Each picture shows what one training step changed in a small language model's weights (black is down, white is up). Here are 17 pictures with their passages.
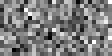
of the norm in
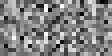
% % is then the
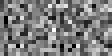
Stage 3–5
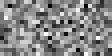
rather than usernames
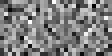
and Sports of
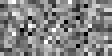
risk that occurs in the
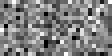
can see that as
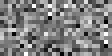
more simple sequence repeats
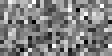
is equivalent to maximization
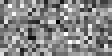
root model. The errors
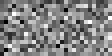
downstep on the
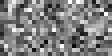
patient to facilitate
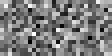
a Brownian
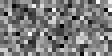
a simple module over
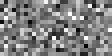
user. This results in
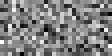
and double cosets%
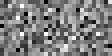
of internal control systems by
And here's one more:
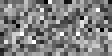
parameters are easily estimated;
